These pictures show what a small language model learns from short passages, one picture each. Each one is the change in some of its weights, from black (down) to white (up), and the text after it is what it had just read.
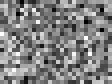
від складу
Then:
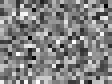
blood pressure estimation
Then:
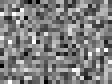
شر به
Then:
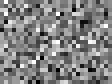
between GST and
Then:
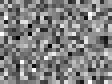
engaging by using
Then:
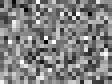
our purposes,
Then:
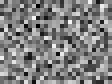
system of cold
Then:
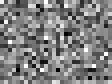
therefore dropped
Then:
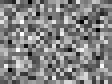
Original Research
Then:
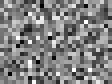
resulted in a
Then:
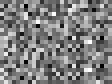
an AGN
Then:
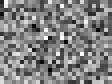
roles to
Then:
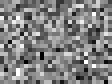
15th International Conference
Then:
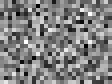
information from a chain
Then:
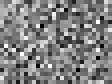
are the experimental
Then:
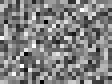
investigated alternative functions
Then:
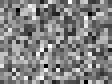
possible outcomes. For
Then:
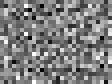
con otras
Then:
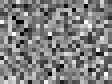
result of interactions and
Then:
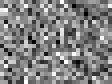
$L$ and
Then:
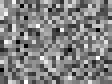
olgan bilimlarini
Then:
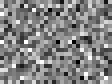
Institute for Sea
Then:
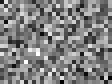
hot and
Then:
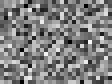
derivational features of
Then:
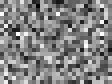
the numeracy skills
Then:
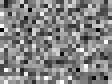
Centre of
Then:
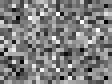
na polju,
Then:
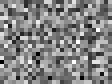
the state,
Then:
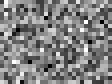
issues related to
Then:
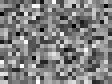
rms fluctuations around
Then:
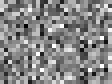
determination trend from
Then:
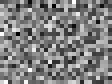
starting materials of
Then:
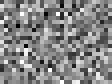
We can compare our
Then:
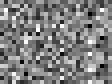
el contexto
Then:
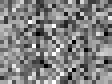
later usage.
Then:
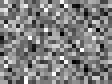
$S$ and
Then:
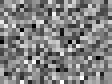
to Eq.
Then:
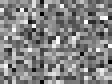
energy estimates) is
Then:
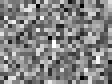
at the boundary and
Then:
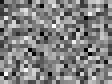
analysed concentrations with
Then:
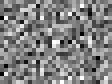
for the forward
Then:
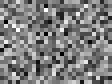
model, but not
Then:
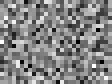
the Student
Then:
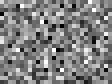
0 Should
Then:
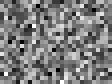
spatial model with a
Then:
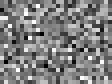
+ \varphi P
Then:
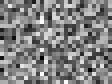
demonstrated in this
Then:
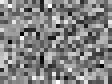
outputs in a
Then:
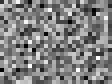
name of the states
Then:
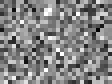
the other hand,
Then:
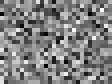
of detecting
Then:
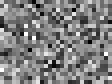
do mar é
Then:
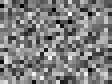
models to interpret
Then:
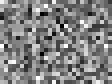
in labor relations.
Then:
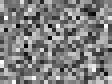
complete version of the
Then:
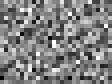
or the right well
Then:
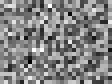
domains in these
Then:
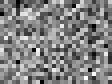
all pressure peaks are
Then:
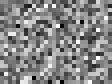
the symmetry conditions the
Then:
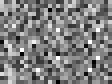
va ularning
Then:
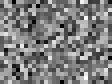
takes place through
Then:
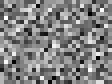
of the random variable
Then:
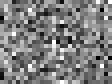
is extremely important
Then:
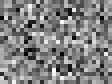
is a especially significant
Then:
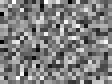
Engineering in
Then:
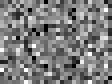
em regiões
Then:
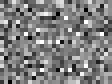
or valgus
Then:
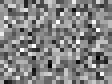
the unitarity
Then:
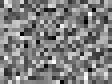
actions to help
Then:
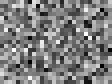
mas. The polarization
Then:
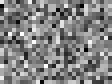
have eight
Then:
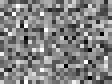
However, in
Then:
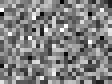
shown in figure
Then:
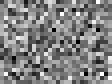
the relationship between
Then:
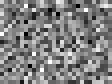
The parameters such as
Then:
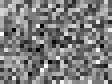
are quickly
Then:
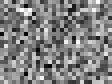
A case study on
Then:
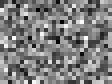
a organização tem
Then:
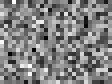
Introduction 4 2
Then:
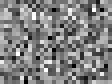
Indonesia experience
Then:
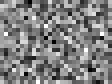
characteristics of speech
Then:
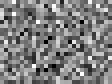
via Coulomb
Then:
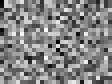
producers to
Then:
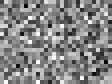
run the temperature from
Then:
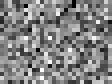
As first level of
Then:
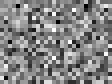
and 89 were
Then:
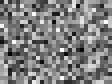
a Gaussian diffusive
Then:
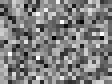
augment delay
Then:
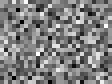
from Rabi
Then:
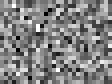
components which are
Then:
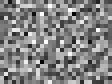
- The fourth
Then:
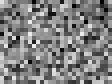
as mining a
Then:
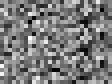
decir que la
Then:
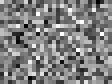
Li^+ at a
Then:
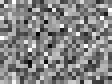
necessary discussions,
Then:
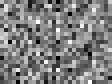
davlat pedagogika
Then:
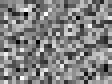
supported by the
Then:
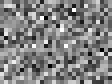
be equal to
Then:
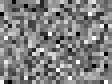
no radio detection that
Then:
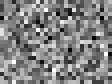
is set at
